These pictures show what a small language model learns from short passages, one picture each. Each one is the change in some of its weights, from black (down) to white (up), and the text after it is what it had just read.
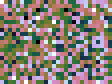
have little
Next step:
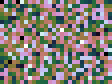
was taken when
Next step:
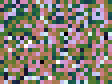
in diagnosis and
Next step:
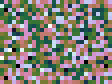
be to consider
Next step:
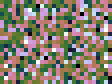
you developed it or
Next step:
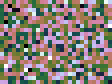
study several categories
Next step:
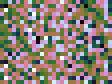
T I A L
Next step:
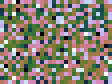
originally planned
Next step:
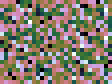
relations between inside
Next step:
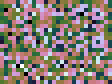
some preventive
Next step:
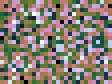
corresponding maintenance
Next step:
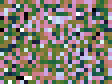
was captured by
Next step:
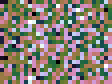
described below.
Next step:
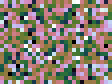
arrives to
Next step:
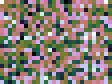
of *learning
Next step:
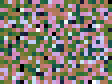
5 years; the
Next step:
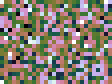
from phonetic
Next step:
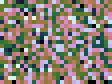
project and pathways
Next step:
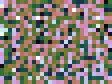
persistence in
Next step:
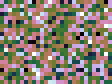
- Developer
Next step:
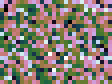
be applicable to
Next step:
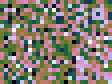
the tensile
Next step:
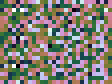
out on the
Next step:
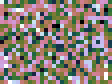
innovative ideas
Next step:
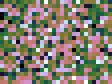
IOI was
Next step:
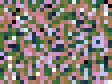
to name a
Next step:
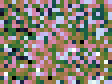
good and up
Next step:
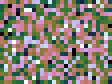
a weak correlation observed
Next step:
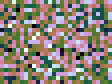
days later,
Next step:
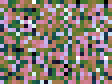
moderation analysis used
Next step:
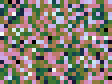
may be applied to
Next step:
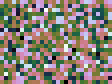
case is a
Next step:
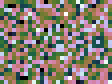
environmental responsibility and
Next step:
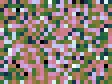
out serious
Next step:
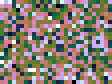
lung function
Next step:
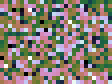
percentages demonstrate
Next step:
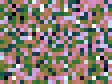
correction factors
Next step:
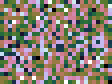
of a strain collection
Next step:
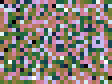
concern through design is
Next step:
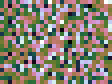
1: Map
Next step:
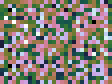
general concept of
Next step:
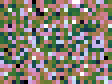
Review Figure
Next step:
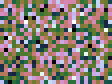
based subjects)
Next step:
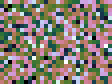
two programming
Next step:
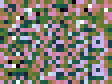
on the demise
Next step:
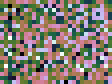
the design should ensure
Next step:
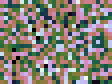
maize and showed
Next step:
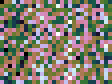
used technique of
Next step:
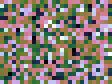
data often lacking
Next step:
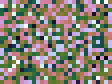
hardening in
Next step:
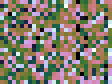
The proportions
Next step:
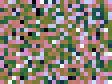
These approaches improve
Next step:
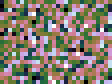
Tax Code
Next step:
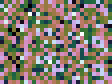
will enroll
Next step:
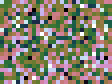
"test by
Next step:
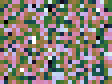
other numerical
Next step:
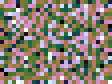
independent factors like
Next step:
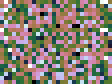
right psoas
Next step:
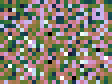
of the two
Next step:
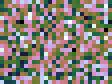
of biotic
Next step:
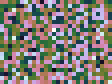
to the person
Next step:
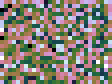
useful information for the
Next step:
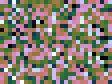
at the 10th
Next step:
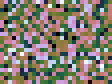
challenges in achieving
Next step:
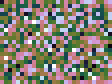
size increases the
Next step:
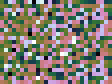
In this research
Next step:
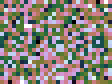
lack of it has
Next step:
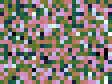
being observational,
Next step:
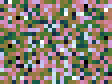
resolution version
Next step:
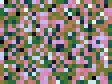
access, it must
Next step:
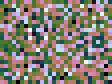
All authors reviewed
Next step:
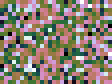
a high purity
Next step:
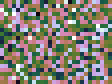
more health education.
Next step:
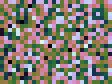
For a better evaluation
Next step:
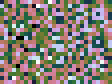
known as the collection
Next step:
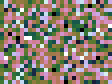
a relatively linear relationship
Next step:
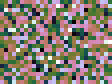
Zohar and
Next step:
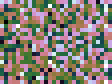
appropriate communication parameters in
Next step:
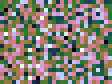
optimal solution obtained from
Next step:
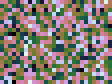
and to improve
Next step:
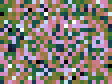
is that a change
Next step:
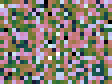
drug delivery into
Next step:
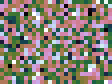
- has source -
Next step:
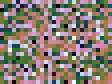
within and beyond the
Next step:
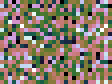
a hot air
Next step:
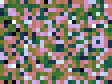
and innovation capability
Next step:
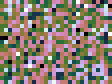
clicking on
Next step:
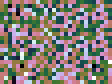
this event is
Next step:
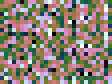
with the weak form
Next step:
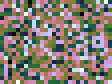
and the third term
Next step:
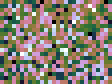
MEI data
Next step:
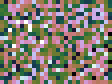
excess energy S
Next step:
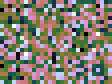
specifically the
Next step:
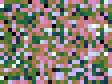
are crucial in
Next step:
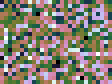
have reported the
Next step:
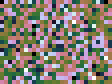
analysis included only the
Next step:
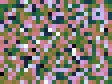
to economic growth,
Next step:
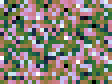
The GUT
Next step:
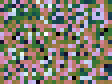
in Europe, but
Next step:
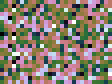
C_S at
